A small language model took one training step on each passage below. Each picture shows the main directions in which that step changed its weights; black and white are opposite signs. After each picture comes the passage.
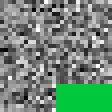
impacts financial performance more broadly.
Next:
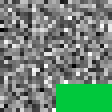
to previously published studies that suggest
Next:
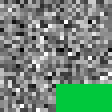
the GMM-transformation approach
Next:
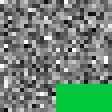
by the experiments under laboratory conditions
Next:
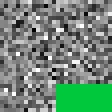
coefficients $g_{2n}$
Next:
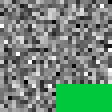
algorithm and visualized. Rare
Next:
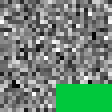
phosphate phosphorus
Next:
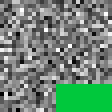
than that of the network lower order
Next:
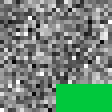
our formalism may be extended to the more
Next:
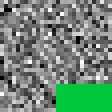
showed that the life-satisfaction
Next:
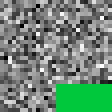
- The logistics of the secondment
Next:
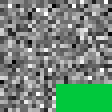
passed through sieve number
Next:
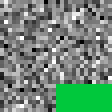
everything. Drawing develops
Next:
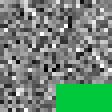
primarily via the long-term
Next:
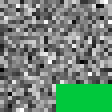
random variables such as processing time variability and
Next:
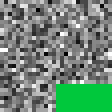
donors into the country
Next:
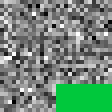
The laptop then converts the
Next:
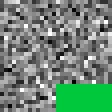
with the numerically largest values occurring
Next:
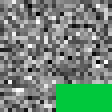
events and may therefore compromise the analysis
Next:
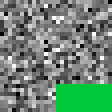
modern parton distribution functions are less uncertain
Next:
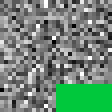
original method, the optimized version achieves
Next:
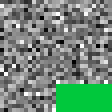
than small nanoparticles with a large
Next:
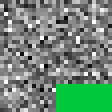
that \eqref{eq:the agent
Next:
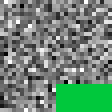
method, disallow the possibility of
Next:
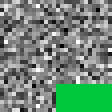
Penal Provisions on Acid
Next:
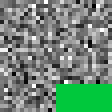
for ungapped hybridization
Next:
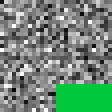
sources are in each grouping. The uncertainty
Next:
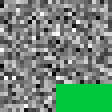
prevention of unexpected fire
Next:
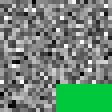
Depending on the language, a
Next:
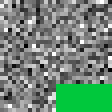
attitudes endured and
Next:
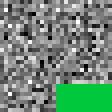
where \(n\) was fixed to unity
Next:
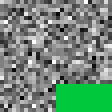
of view in order to increase the environmental
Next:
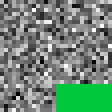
the whole real data set, measured during
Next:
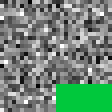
student and so on. Here,
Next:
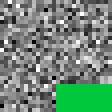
of stranded assets. This
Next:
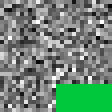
black hole formation; (b)
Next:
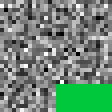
With the Fermilab action (as
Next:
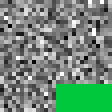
the final draft was perfected.
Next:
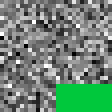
concept of the improved algorithm is presented,
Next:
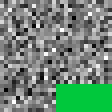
our definition is ``large'' without
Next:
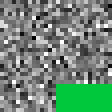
the acoustic doppler
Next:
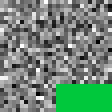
solution was stirred by
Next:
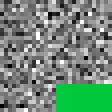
The first conducted experiment indicate a relative
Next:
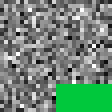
strategies. When considering the first scenario,
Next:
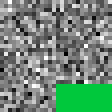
parameter does not considerably change during the
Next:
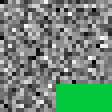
by controlling the timescale of the
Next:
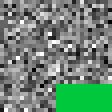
half time period of the signal, L
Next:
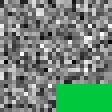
over an $8\times$ improvement
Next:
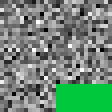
measurement of stabilizer generators.
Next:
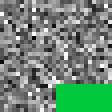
a well-known traditional
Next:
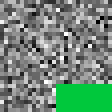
Total white blood cell count
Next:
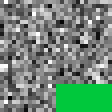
on radial basis functions. \newblock {\em
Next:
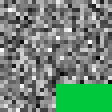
for these contradictory results as
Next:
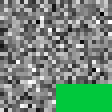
limited resources of IoMT devices.
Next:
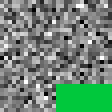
For these reasons, we propose
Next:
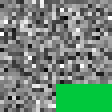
and post-endurance performance. The
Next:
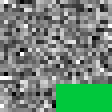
the $\pi$N intermediate scattering in
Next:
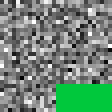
in the perturbations in Eqs.
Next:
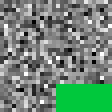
$H_2$ acts on the
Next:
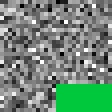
can be on shell and the
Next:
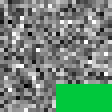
table (07) it shows us that it
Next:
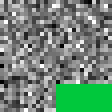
T spectral classes coincide
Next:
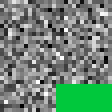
greater than 1/2, but for
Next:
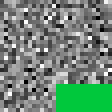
the surface-science sample
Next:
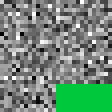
somewhat simple way of
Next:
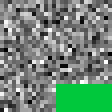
The highest variability in terms of height had
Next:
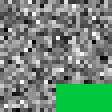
appear to be in accord with the
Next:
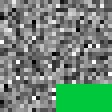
function of parameter p . Stable fixed points
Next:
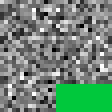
the other (has a more
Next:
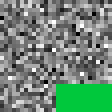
about ourselves, respect,
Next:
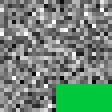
presents the simulation results of the proposed temperature
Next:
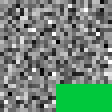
m² for satellite in a
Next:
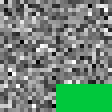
with 14G per-core
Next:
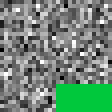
it. The dynamics of the system is
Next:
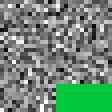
can use flood maps developed by the
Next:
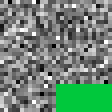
solved to find $\langle R_i
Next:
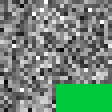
the underlying noise generation mechanisms but
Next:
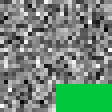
and asked them to rate their
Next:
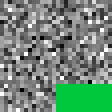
dry weight of plants at the two
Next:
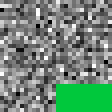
At 2.5 mm penetration
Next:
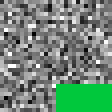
SSF which allow the factorization of the
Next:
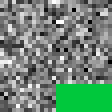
quantum control has been extensively discussed for
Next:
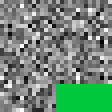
[{\citenamefont {{E.
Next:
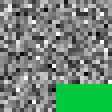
threats and challenges affecting us
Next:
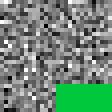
values diverge from those that should be
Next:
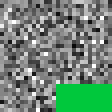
evolutionary track is obtained from integrating
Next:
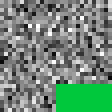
both TV and web media should
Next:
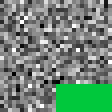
to grass and silage feed
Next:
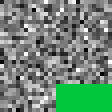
the threshold by means of the analytic
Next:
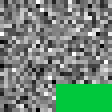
obtained from the radial distances of the
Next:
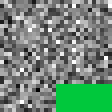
Use a data embargo when
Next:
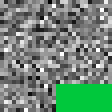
chains also started.
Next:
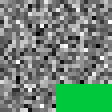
M.~Kaiser, and
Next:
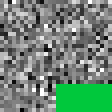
successfully reproduced. Two
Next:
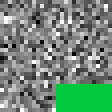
end of seventh semester.
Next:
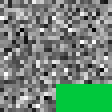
of core OBC functions. To do
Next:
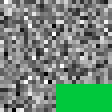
of knowledge production, accompanied by
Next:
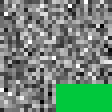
patch layout. Eye
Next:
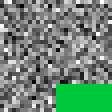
Reviewers should treat this paper as a
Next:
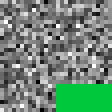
a waveform was created to represent a
